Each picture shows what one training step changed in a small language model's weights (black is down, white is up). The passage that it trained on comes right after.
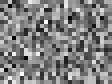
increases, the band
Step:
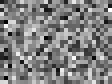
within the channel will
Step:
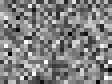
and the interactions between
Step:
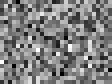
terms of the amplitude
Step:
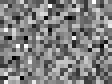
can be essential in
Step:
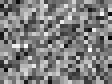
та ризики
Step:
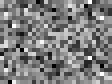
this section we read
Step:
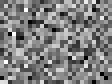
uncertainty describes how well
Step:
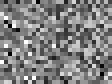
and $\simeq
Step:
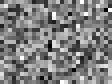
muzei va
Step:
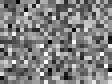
and Martin
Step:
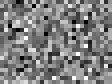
RRA for
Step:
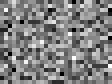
full angular range that
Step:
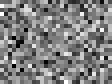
subtracted to
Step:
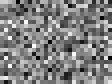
pruned at
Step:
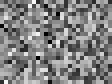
the set of
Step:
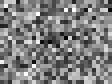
Algorithm for
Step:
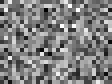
molecule into rotation
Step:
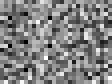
prior beat
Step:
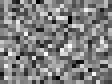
três para
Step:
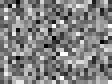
flexibility in
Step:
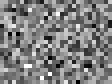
only a few
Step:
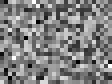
from field center.
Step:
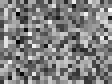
tower model the
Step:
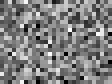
iqtisodiyot fanlari doktori,
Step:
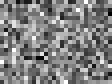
set of $e
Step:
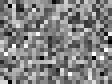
uncertainty of the photon
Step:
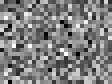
and subsequently
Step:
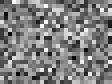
vary slowly.
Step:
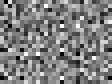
conformal factor is
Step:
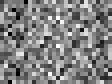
sensitive to lower-
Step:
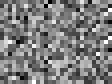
to estimate mean properties
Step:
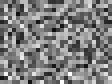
structural optimization problem
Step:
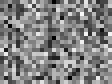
physics of loop
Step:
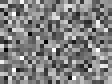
anos devido aos
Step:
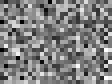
process is shown in
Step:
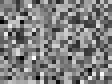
interference region is
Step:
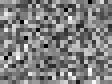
in this way
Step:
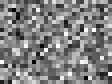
compared to the Al
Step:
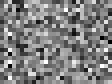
nuevo logro
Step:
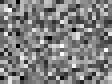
large loops will
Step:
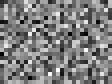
the proposed selection method
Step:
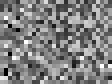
and bulk states.
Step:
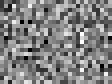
are generated, with
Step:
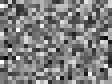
vida saludable
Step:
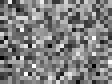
gaplarda hech
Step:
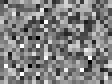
written literature,
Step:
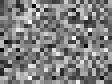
using Dynamical
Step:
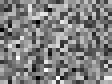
two crystals.
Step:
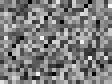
as an approximation to
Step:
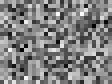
with an increase of
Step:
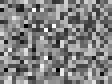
While the significance
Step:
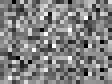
ser capaz de
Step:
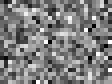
budget in
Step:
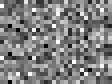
L^\dagger =
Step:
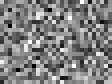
by Einstein on two
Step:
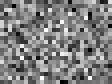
brincava com
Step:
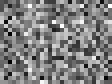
appearance of topological
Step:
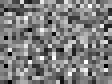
em alguma
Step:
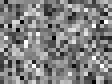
aim** of our
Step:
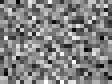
materiales. A
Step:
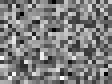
study quantum behavior of
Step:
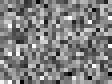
se o imposto
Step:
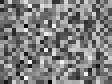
Associate Professor
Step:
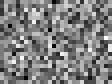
topishning eng
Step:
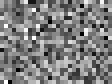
et al.,
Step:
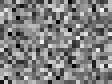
higher than the
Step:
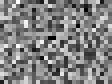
that the excitons
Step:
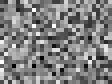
The materials of the
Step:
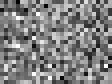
do General
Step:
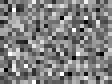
field applies to
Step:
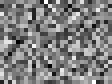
to reduce the uncertainties
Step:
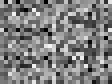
Metal & Fe
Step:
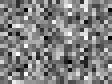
shown in for
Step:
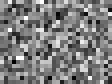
taktiež aj
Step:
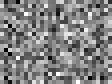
stabilized and
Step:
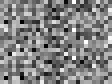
instant that event
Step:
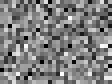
in the same state
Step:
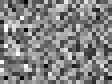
model, which would
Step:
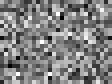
get the (second
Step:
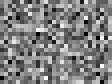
actually involves
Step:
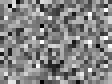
12 seconds between
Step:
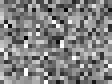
of the charge of
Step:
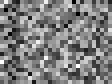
usullari bilan
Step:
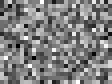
nomlarini va
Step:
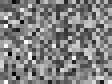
and can be
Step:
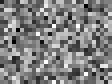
etc. However,
